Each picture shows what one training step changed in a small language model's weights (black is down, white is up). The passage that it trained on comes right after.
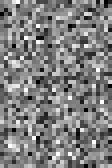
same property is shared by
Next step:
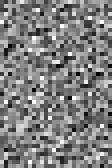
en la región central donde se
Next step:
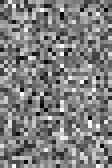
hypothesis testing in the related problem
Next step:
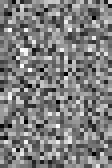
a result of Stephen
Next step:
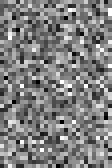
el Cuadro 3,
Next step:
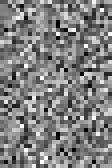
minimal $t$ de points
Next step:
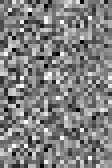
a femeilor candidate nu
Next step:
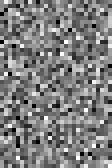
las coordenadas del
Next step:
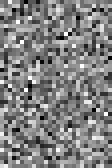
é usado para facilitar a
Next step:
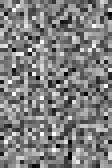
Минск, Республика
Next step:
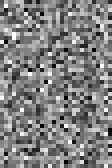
heat kernel on symmetric spaces of
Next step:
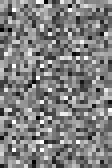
beberapa literatur,
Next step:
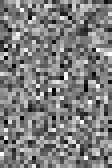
identity at level $Y3$
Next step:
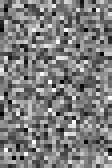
varying process of wind
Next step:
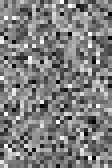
formed from a binary code
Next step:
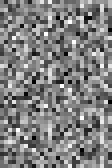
Столяр А.
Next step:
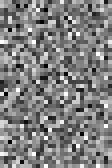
for some integer $j\ge
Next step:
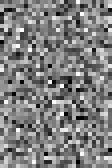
Kuzatishning bu
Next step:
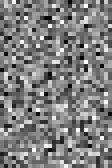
with image defined by the equations
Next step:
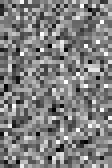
partition, the Laplacian matrix
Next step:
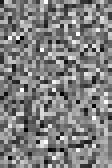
class of measures $\mu$ whose
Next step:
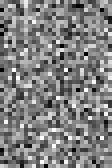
as follows: Let $I$
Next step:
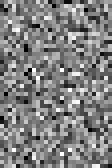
do indivíduo e
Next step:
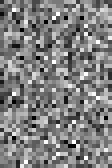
into $u$ equation we can
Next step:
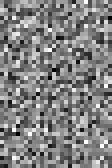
un análisis descriptivo de
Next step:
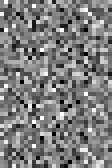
*Jurnal Pendidikan
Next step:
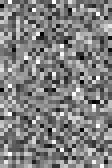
uchun eng avvalo uning
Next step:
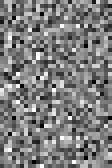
to whether both $\left(
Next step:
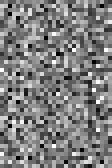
abgedeckt sind,
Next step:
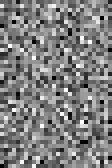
und Festtage. Diese
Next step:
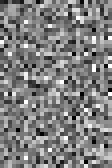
this section, we prove Theorem
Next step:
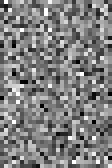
Assim, este artigo
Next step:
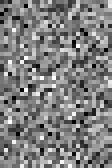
exists a valid \shot{}
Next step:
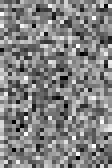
поглощения): для
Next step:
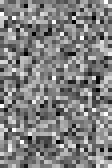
indisoluble entre el
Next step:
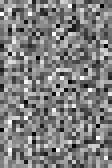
is of some interest to find a
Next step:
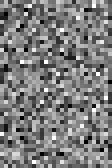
Kompilasi Hukum
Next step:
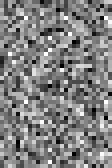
condiciones, desde el
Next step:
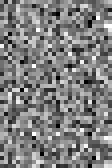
a alguna unidad de
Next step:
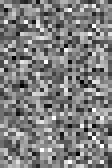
Med. Genet.*,
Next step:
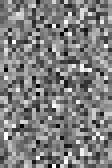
beriladigan maxsus
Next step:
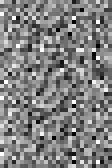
foram entregues para empresas
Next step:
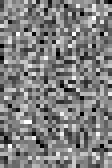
of $\nabla f$, an inequality
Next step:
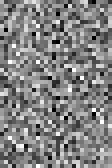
participación, actuaciones y
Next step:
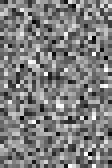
El valor de $k =
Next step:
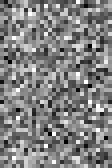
advertencias ayudan
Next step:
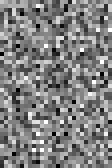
услугите, правят
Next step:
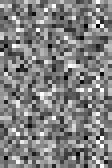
bahasa Inggris.
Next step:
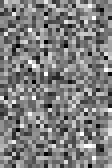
van een of ander werk
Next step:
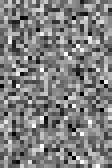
the cases of more general function classes
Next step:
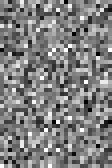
de sintomas urinários
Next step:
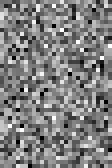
The \emph{complexity}
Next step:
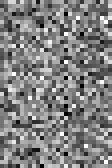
uncertainty quantification for
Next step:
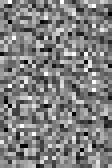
- 2020 IEEE International
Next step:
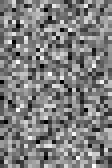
$\mathsf{Z}$ with the
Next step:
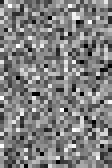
de saúde que garantem o
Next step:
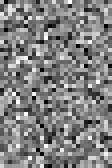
jazılǵan Aral
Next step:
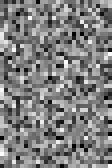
\] it will not only be,
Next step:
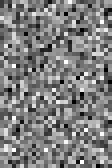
define the {\em singular set}
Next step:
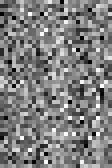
The complete bipartite graph
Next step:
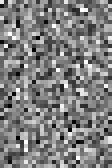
we have \begin{align*}
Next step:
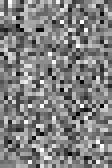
functions. For this purpose we
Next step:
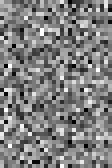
that complement the shortage in
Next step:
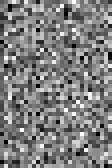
the Euler-Lagrange equation
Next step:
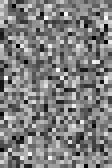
of oikonyms in
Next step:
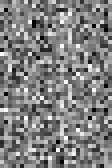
the right side of the box
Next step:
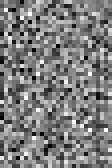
a plurality of grater
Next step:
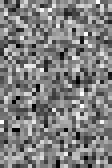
de software.
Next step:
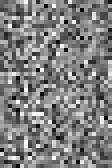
\eqref{new}. Now,
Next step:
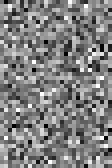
развития деформаций.
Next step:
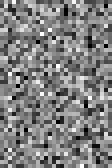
trade-off, resulting in
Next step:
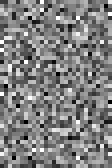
a sua volta, lo
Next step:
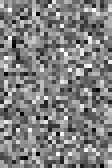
in the non-local term of
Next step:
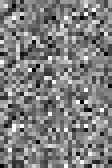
by the Bethe Ansatz
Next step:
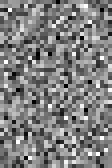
and using the modified definition of
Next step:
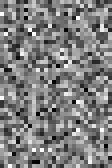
Vygotsky, and
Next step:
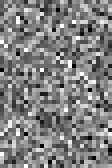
our data are the observations
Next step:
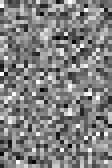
profundidade de implantes
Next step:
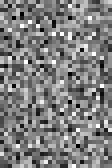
The algorithms presented here are the first
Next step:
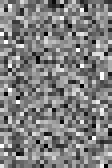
chiqishida alohida
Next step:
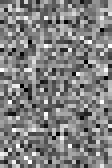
faqirona hayot
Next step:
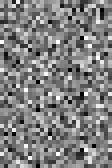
probability one. The conditions of Theorem
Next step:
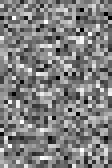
ich gut. Und
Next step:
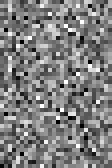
$V(f)$ the total
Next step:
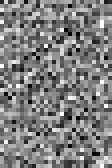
uslubi sizning
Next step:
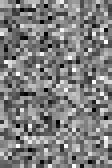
la qualité du couplage
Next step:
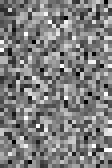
kleine Chronik des
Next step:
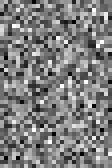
ádebiy tiliniń
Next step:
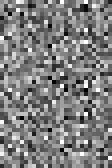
kelganda predloglar
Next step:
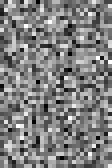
of views. Data is
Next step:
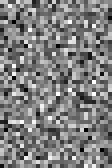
науки” (Web of
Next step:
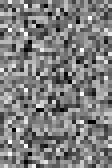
um sistema para organizar a
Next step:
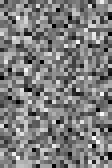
24. Казоқов
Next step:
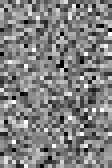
points with least violation
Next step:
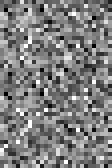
line width=1pt, text
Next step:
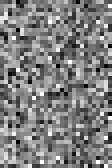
requirements introduce substantial
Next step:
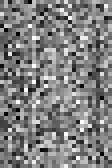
\to \C$ be the
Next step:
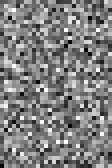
libros. Muchos
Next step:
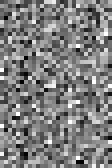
em princípios e
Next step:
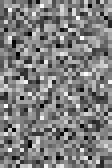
the irreducible $\fg$-module
